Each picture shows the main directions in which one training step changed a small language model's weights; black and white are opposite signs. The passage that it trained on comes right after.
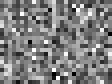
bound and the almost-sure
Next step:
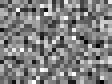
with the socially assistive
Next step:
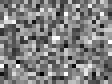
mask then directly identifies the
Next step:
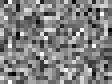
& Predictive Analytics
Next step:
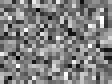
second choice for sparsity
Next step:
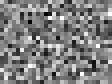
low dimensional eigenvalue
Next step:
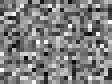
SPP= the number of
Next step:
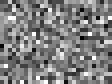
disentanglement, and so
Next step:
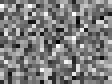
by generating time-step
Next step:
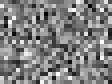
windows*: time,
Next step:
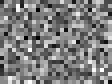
work (Patel,
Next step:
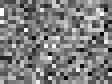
$b_i$ have been
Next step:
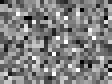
norm as $N \rightarrow
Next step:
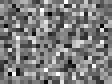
excreted in the highest
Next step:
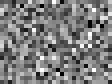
$\theta_f$ by
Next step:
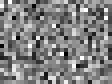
liver sections from the control group
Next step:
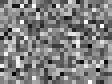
of the Brussels
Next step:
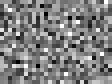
to the whole domain.
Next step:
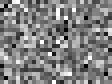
of $G$ into at most
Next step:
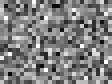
similar problem, but we replace
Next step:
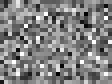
the Hausdorff
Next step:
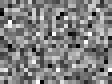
\S~6 we deduce
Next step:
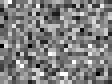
et al. [8] developed
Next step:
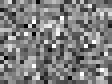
plant in Monteria,
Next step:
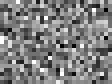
that $ D_h(\theta)=
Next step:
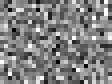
share of those that decide to
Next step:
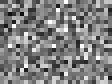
Plot of the map $
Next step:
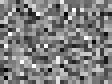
lists, rhetorical
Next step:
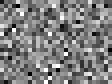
domains $\Omega\subset
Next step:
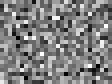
University. E-mail:
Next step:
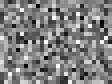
digital investigation process
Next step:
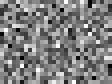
field of characteristic $p$, and
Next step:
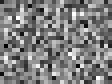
destruction of the habitat
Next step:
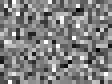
a different website, and then
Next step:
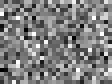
If we translate this problem in
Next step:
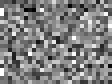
$p \in S$ is
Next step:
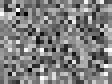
in Section II, we present
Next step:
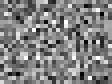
water, soil from
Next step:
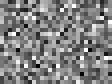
status of the associated partner
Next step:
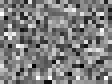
value is minimal as a function of
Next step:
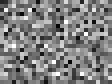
have visited it.
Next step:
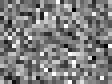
his specimens for
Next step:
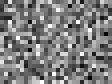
well equipped to carry
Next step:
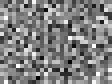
production has become more
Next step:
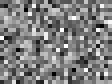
while, the economic
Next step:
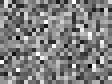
of the minimal free resolution
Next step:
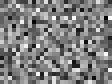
registration marks such that
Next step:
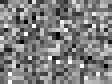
2% of all adult
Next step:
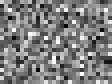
to satisfy the individual
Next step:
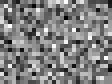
components $N$ and
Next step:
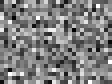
compatible with past data.
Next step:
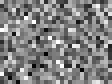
\cdot \nabla_t G \,
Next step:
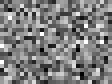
for Research on Innovation
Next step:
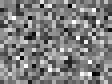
mode of the monitored
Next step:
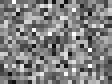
service provision for
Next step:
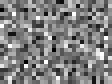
{\bf no} ascending
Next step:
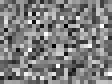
economic growth, and
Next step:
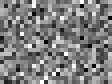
iron and 0.25 mg
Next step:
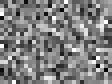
acetoacetic ester
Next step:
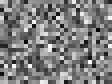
phenolic monomers
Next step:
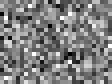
sequences are also available
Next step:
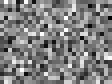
reports of Indonesian
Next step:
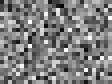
Street, San
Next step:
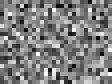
Settings In this experiment
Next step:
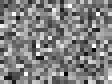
The analysis of data over more than one
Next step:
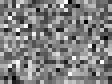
of horoballs in
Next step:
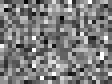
i.e. iff
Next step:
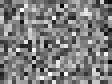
removing at most another
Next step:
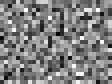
different drum sounds than
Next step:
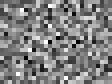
as follows, \begin{align*}
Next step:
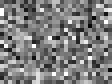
$x$ are denoted as
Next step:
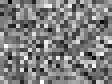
requires a medium
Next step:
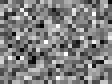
We next define the modified
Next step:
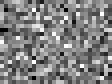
to see $B$ as defined on
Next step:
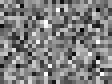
HF, ZH:
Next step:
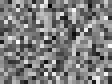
up-to-date with
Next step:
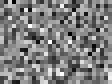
from a suitable countable
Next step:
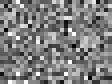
of data, these systems usually
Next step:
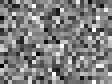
Lab., Ramnarain
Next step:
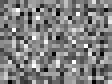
mm soft tissue
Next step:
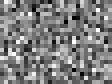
the name Palestrina
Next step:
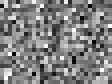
(Standard Deviation)
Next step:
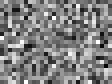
states, candidate
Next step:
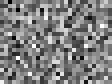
criteria. The variables
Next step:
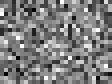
$\mathcal{H}^1$ can
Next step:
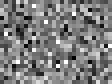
as 0.22m Using equation
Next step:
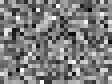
of Helsinki,
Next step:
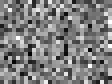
research can be improved with these
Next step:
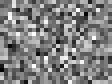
the $\cD$-module
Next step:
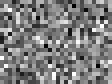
to $\partial_p(M)$
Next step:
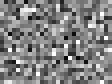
to data processing scripts
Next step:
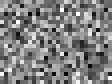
the CTN, its lower
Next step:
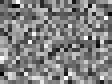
during the tensile
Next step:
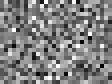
direct normal irradiation
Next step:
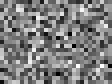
or collapse it into
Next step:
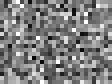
of the flow causing
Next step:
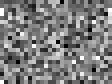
$A$ and $A'$ are
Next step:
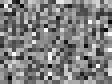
of deep learning method
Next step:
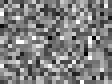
L Z(x)$ equals to
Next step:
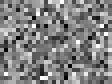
typically conducted solo
